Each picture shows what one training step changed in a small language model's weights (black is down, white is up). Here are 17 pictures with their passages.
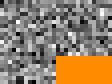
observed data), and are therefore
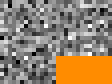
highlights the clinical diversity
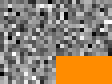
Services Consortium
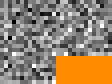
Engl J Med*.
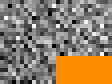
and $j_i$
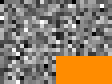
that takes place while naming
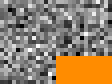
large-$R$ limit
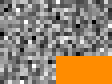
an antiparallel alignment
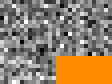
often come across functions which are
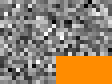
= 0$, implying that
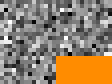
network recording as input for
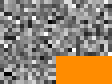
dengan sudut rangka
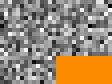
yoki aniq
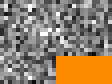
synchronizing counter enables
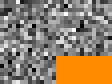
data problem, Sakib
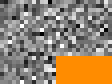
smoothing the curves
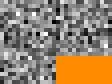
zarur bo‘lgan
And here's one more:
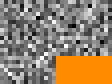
Phys. A {\bf
